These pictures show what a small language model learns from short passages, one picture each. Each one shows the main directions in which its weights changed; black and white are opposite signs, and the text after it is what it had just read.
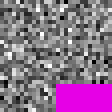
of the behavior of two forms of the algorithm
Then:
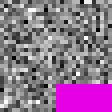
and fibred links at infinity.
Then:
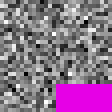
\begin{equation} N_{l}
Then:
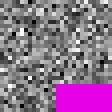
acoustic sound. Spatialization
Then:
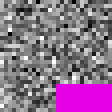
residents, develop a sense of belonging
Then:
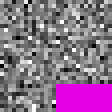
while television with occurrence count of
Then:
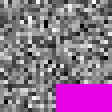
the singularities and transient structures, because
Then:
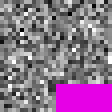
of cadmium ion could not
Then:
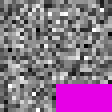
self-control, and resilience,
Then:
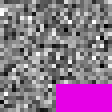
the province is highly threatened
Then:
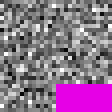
problems, the information accessible to each team member
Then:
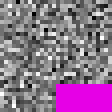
Third, the recruitment strategy
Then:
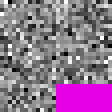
The main AES-causing agents
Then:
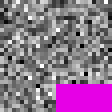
z \in \mathbb{C} \:
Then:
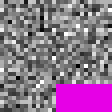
and appropriate clinical use. Table 3:
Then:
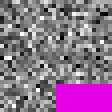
drug isorhamnetin being a
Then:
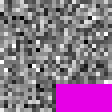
A.} {\it There exist absolute constants
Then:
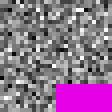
of tolerance, which means that
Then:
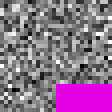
disk. This is the base change of
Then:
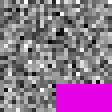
for further background.) In this paper, we
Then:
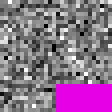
\newblock Surviving the upcoming
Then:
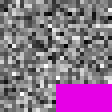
algebra in this family of norms, giving the
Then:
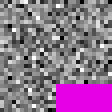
hybrid multilevel converter and
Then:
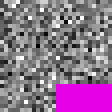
\frac{\partial v}{\partial x}
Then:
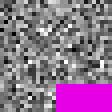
as a label for a range of factors that
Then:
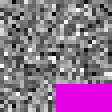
frame varies. This prevents good
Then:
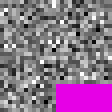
on down steps ($w$ cannot contain a
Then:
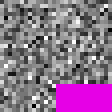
studying the activities of teachers and students;
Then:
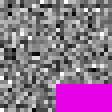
beauty. The following couplet
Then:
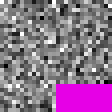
$E\in \cc E$ as
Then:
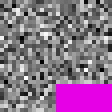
etc.\ in the drawing plane.
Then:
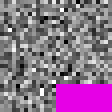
is crucial in the context of socialization and
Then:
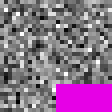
review denoising methods for this linear system
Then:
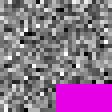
the dotted line shows the function
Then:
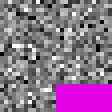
foundation is also given in Fig.
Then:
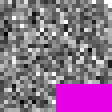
provides new insights into the role of calcium
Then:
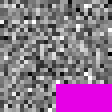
in urban patients was 71
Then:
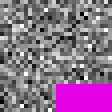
perinatal outcomes in pregnancies complicated
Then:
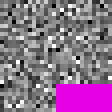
- carbohydrate difference. On
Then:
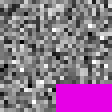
high quality overall, and where experiments were
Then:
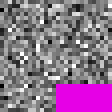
necessary condition, and can be very difficult to
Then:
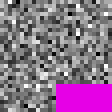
$d_{X\times Y}$ is
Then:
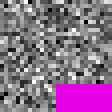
fibers of $\varphi$ are
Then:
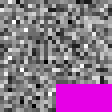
montre la supériorité
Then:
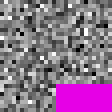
Government deficit -7.9%
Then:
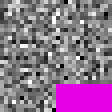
\cite{key-1}, and recently
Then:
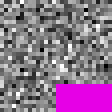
is an obscured AGN,
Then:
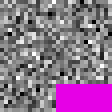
information about road structures. For instance Figure
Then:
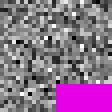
in bijection with a number of interesting objects.
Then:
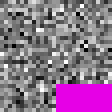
with the study carried out by [10]
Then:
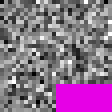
a phraseology or when the
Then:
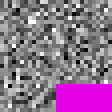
Recently, an alternative mesh technique has been
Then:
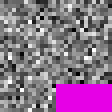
the identity \sn \item
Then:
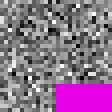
customers at period t . K
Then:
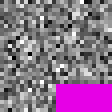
tooth and the periodontal damage of the
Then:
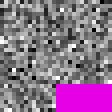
artery, arising from arch of
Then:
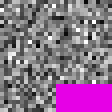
Corollary 2.} {\it Let the kernel
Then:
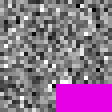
toward open data sovereignty. As
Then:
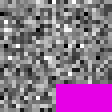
exist $\Gamma^t$ of
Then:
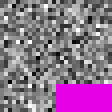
Development. 16. Available online:
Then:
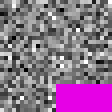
more than 140 km. Our results
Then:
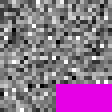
5a and 5b. Table 4:
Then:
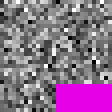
\to \mathbb{C}$. We explicitly
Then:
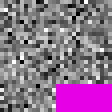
- Resistors:** this is passive
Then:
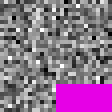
Engineers of Japan and the
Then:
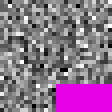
country, both opportunities for entrepreneurship and entrepreneurial
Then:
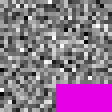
represents an age related attribute. -
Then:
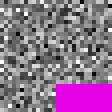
by man, natural barriers (water and
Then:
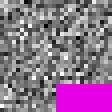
content, the work system includes both the work
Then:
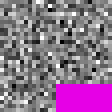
abandonment is yet to be
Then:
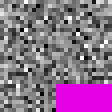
G_1 and G_2 denoted by
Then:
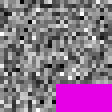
by the US Standing
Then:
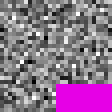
from different customers sharing the same physical
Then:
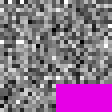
The project's communication strategy includes communication objectives,
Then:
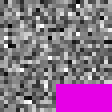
hypersurfaces with nonvanishing Gaussian
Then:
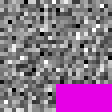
and invite feedback from the community.
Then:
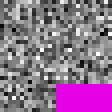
is either upper or lower triangular, then
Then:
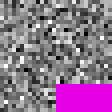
the 1st of September 2015.
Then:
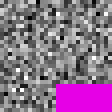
distribution of impact ejecta and the phenomenon
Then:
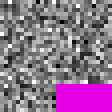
the Springer correspondence to the exterior
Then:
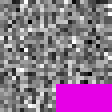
and innovation : statistics and indicators*, Publications
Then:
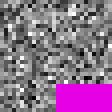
region occurs to the adhesion
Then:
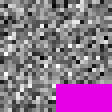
this paper. This enables an improved experimental assessment
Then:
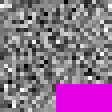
Jesse Wiley ¹ ,
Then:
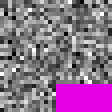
separatists to influence the minds
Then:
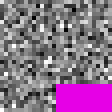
operators. An improved method for calculating the
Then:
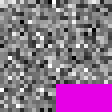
open subsets $\Omega_2$ of
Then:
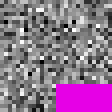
improve their receptive language skills.
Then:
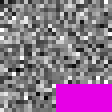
water) followed by T₃
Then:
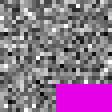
size less than the size of $D$).
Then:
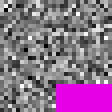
/ crystal phases or domains
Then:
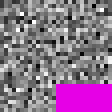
Remote Sensing of Environment journal
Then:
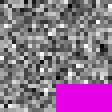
conclusion, it can be said that while participation
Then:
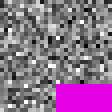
default mode network (DMN) and
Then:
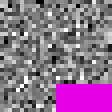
projections $q_1,
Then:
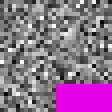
the V_{max} and K_m
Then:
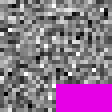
$G,H$ with vertex set
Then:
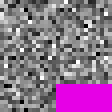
\mathbb{R}\right) $ is
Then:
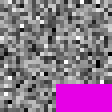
development and effectiveness of hearing in children with
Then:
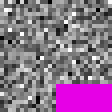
of through-thickness resin flow using
